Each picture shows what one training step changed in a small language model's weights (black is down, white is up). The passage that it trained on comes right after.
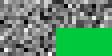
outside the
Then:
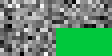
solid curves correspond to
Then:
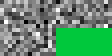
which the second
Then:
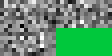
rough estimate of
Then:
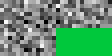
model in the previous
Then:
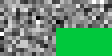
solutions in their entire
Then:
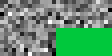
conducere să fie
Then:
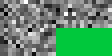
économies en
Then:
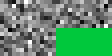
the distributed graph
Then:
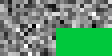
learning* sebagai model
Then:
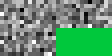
all current loops
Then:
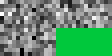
zu finden:
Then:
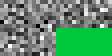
of the constant
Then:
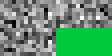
mesma forma,
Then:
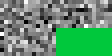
in the evaluation of
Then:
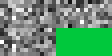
bzw. sie
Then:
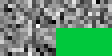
interlayer charge
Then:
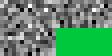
also comment on
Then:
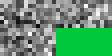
This shows that the
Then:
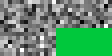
the values of
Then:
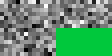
and shows distinctly
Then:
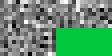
de tempo e
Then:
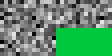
именно в
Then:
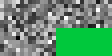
of arbitrary genus
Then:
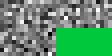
the theoretical point of
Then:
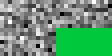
QQS bilan
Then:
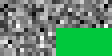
the direction of the
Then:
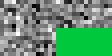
water, chemical
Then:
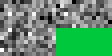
Res.}\ }\textbf
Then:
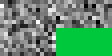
( \xbb
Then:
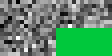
em situações
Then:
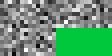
do livro e
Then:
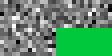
iar informațiile
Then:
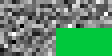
source location,
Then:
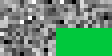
acknowledge support
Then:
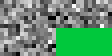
crystal resonators
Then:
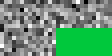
and Finance
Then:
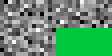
published in the
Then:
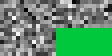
ve normatif
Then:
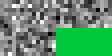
la idea de
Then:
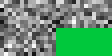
For example, in
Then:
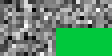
set of orbits be
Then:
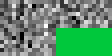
В статье
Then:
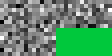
some of the different
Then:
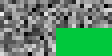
pink region
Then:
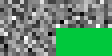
has driven
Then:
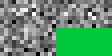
analyze the
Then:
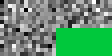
is van economische
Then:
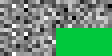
selber oder auch
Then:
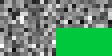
and making even new
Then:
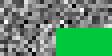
was taken as the
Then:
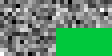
apenas as
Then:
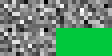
has been very
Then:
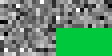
punto ogni
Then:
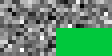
location of the
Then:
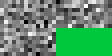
Thus, the distance
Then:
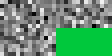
leptonic final
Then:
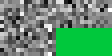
limit, which we
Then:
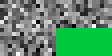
on speech signals
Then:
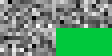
similarities between
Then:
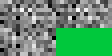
die mit dem
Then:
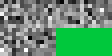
lowest Landau
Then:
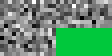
minimized using field
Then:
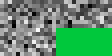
stossen hier
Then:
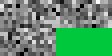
fim a um
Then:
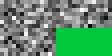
couplings involving the
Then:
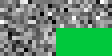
and a wall
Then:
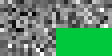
30 anos do
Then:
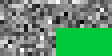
numbers of the large
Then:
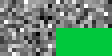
over the infinite
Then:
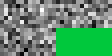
model of a
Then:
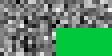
belong to different
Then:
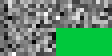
bo'lib xizmat
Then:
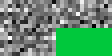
serves as the
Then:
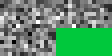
va asosiy
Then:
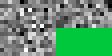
não. Nessa
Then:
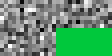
of $N$
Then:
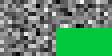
named after
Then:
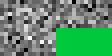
de avaliar a
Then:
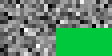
the sensitivity to the
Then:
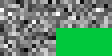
handelt sich
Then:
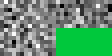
esa ularning
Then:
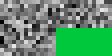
contained within a
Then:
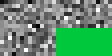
of Rice
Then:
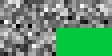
probable that any
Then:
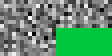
negatively charged
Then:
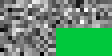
negative. Thus,
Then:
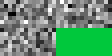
for XG
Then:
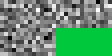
main objective of
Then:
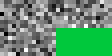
Oila va
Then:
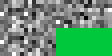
symmetry, current
